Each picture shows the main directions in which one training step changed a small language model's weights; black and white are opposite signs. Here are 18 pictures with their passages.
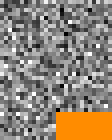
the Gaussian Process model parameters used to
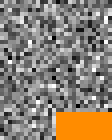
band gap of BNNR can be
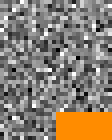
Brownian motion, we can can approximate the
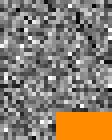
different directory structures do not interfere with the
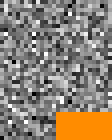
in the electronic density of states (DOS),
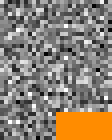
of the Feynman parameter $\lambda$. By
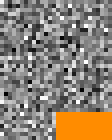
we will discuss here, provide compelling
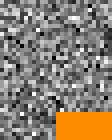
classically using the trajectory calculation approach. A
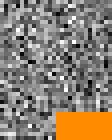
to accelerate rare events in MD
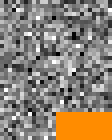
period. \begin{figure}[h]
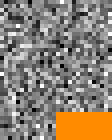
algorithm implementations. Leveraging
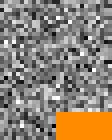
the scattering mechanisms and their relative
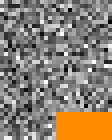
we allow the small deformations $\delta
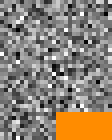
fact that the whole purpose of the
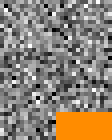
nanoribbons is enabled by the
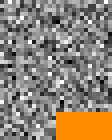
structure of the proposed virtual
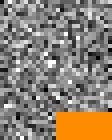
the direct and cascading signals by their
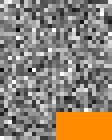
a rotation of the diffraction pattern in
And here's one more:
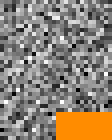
the massive datasets produced by
